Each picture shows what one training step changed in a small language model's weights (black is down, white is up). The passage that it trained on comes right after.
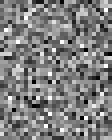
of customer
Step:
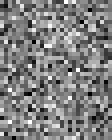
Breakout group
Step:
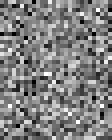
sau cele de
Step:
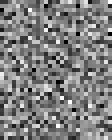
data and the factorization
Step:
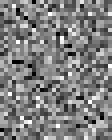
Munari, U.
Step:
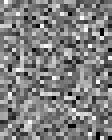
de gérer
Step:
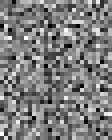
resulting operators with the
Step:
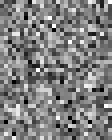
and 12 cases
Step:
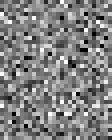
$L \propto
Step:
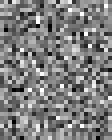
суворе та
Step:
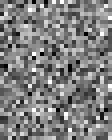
the carbonyl
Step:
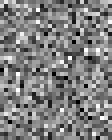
rangi to‘q
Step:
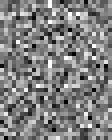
shown by the absence
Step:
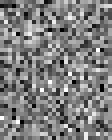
compute the mass
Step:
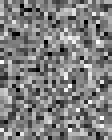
is consistent with our
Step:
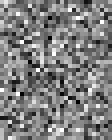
and masses learn
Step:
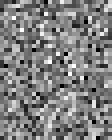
in the right low part
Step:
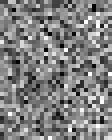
was applied on the
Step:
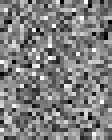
on a level surface
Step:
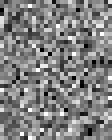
The general expression for
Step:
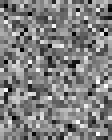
cometidos a
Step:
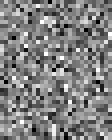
the acceptance of
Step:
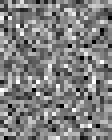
function is a matrix in
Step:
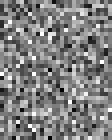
computation time for the
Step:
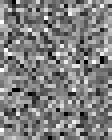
state, respectively.
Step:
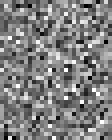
plan lagunero
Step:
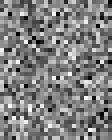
Teks dan
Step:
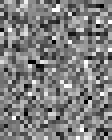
training. Not
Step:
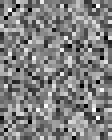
to variations in the
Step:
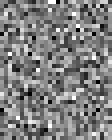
up with a pattern of
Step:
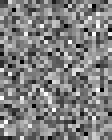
applied sciences
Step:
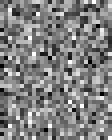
upon the performance of
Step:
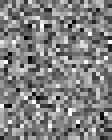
nos dentes
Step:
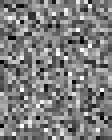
All the parents should
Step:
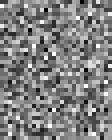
precision of
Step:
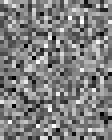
In theory, much
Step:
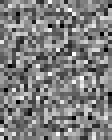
Given a directed
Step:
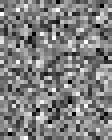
como bailarines,
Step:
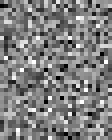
Juridiques et
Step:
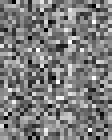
die area small and low
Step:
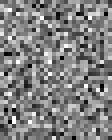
a large chunk
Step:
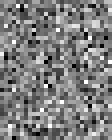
offers many
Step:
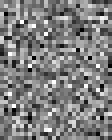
a ceiling for
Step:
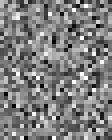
promovido por
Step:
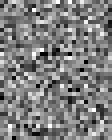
of photon storage
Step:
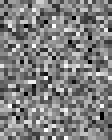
Excel para
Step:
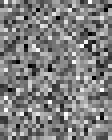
the case. In so
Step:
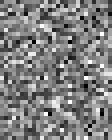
manipulated even
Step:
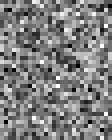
on a whole
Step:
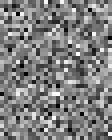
Pada intinya
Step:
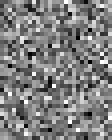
grammar to represent
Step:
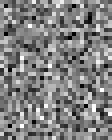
gas giants in
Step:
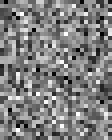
of Ethiopia
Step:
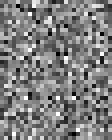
the maternity
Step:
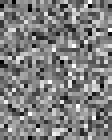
obtain the expanded
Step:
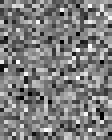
demand with full
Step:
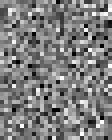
disorders. Here
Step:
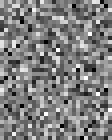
add transparent
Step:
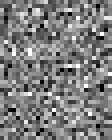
Further studies need
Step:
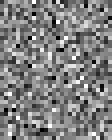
a nonlinear system of
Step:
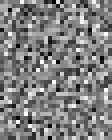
probable value for the
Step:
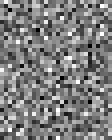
long as necessary to
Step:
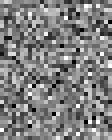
example, visiting
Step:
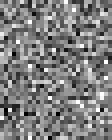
lower plot shows
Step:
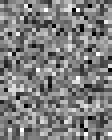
[4]. This board
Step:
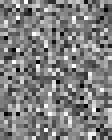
increase in cloud
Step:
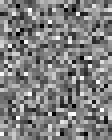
is extremely well
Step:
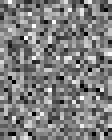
mathematics, that
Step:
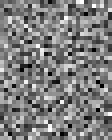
toes with a look
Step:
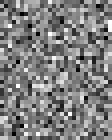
obtained, this vector is
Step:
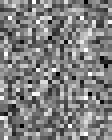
In this case, it is
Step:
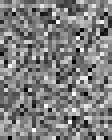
making relevant
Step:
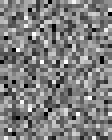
compounds were
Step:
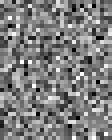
provide major
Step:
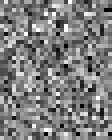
by integrating the deep
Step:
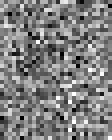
and even on the
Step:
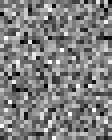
tasks were set:
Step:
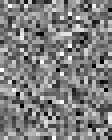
pada produk
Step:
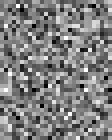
is attracted many
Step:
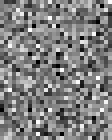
corresponding crossed
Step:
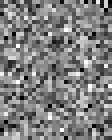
\rightarrow 0$:
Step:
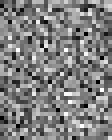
to determine the significant
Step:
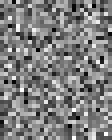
a majority
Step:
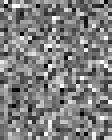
information was tabled in
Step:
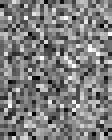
implementation, and generate
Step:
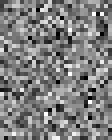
selection method has a significant
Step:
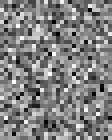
rincões do
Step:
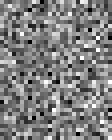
ve hakikat
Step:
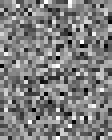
and Segala and
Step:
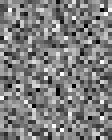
according to a
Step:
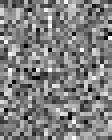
of a recent work
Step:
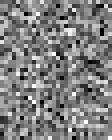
metric functions for the
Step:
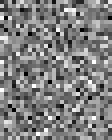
matrix for classifier
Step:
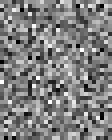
a dashed line to
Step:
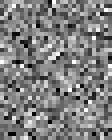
regions, viz.
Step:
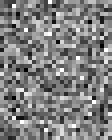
via 3D FEM
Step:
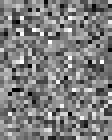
store. The study will
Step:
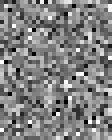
For example, in the
